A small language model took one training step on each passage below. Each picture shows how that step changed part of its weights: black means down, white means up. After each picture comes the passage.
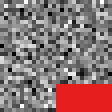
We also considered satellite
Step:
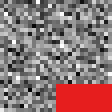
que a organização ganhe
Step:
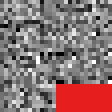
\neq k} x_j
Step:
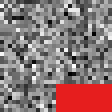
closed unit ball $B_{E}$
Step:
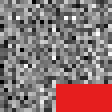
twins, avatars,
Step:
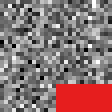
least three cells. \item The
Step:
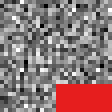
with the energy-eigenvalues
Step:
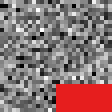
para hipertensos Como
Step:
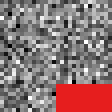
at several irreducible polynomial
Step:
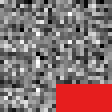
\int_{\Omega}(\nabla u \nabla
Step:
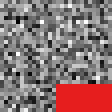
numerical best linear unbiased generalized
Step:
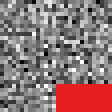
interact inelastically), we use
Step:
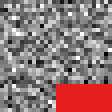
of the unbalanced code.
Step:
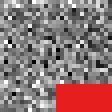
the fitting quality. The
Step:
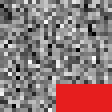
different models, the paired
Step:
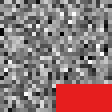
their line broadening is well known
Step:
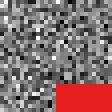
the total length of the data sequence x and
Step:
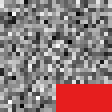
criterion of the numerical algorithm.
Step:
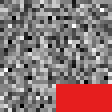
chirality of the solutions. In case
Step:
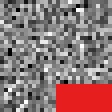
is far in $\CC(S)$
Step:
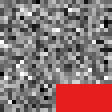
$R$ be a commutative ring
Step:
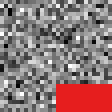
corresponding toric divisors as
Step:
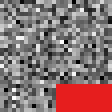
unveil the physics of strong interactions
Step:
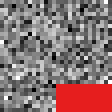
bo'ladilar. Shu
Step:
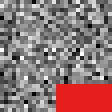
gate is applied on it to probe
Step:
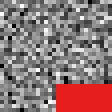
pentaquark or not.
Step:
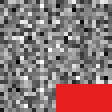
$L(0)$ acts on each
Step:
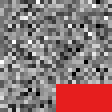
Shi and Pan. \vskip
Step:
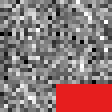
зміна рівня
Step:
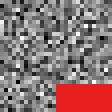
itself (i.e.,
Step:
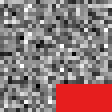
mass is not supposed to be a
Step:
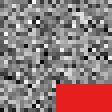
data ini diperoleh dari
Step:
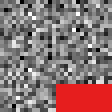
_M \bigl[ \left(
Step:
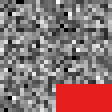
an increasing union of simply connected finite
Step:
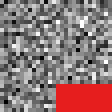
are to be found. Define
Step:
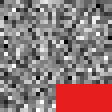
integrable systems. Traveling along
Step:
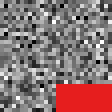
fluctuations at specific
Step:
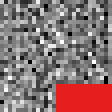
désigne le nombre
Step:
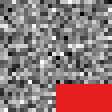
yagona o'quv
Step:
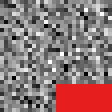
computed by each DGU from
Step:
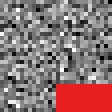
menemukan pola yang
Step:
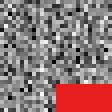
central cluster, the master
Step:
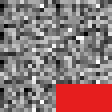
jarayonini tezlashtirish
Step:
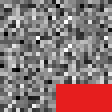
ва узумчилик
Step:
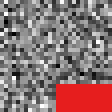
vertical diffusivity was much
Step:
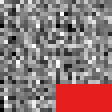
ulaza i transformacije
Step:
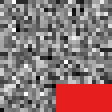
I$ so that $y \in
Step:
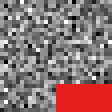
the corresponding source term on the right-hand
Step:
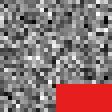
embeddings of the 8-vertex
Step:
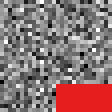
Ninety percent of the time the
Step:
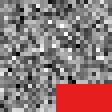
the average $m_z$ as
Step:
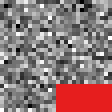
The flat plasmon band
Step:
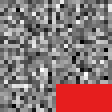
dominating the decoherence of the
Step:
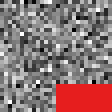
hyperbolic. Geometrically
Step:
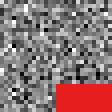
polynomial of $f.$ Then
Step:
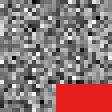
these schemes shall be
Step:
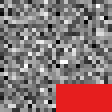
31 páxinas
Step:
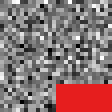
in $G$ so that $d$
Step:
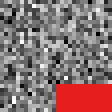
4, $M$ is isometric
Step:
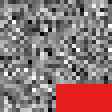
that the parameter $f_0$
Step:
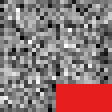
satu tempat yang
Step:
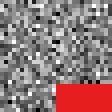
and operations and to enable distributed
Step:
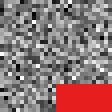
as $Q$ but the arrows
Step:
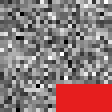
dimension of the Cartesian product of exact
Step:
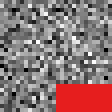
and then check the excatness
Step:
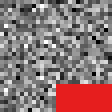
to a numerically important vacuum
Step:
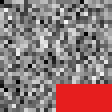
distributions. Case of two
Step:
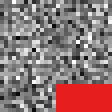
and adaptive meshes with the
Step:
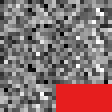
only after repeated trials while
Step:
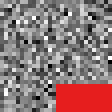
одержані за
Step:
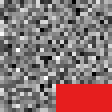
classical density argument allow to deduce the
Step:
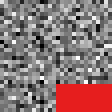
deskripsi kembali
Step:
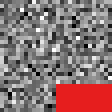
transport particles more effectively at long
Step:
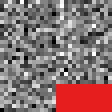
the battery life and
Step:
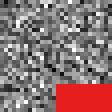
evaluate the extent of helical and
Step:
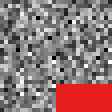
проявляется забота
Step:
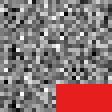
signal, the max statistic due to
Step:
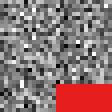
boundary action precisely agrees with
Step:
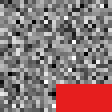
function from the boundary equator of the
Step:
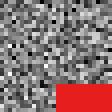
befarq qarab turgan
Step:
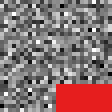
}^{\left( loc\right)
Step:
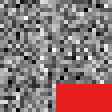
1$, the reproducing kernel of
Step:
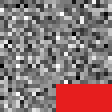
the produced energy and the load.
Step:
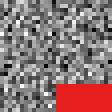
у сфері ІВ за
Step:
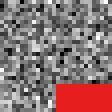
plane. The Maksutov
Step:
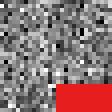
packet losses as their
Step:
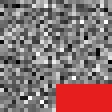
of residues at zeros of
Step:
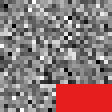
define $f_2$ by
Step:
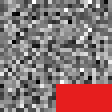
the Friedrichs extension
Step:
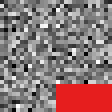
| | Hole effective mass[a]
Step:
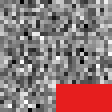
system \eqref{Saddle}.
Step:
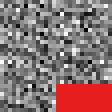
Street, Suite 100,
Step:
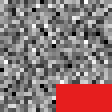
is completely integrable, and as
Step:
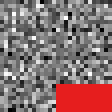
\bcdot (a \nabla q)
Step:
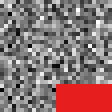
calibration requirements are
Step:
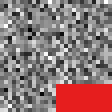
THE IMPACT
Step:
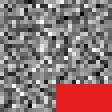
contact scale while preserving relative
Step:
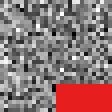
vertex labeled 3 of
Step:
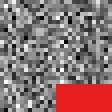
the support of the National Natural
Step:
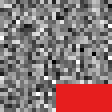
Ты учишься
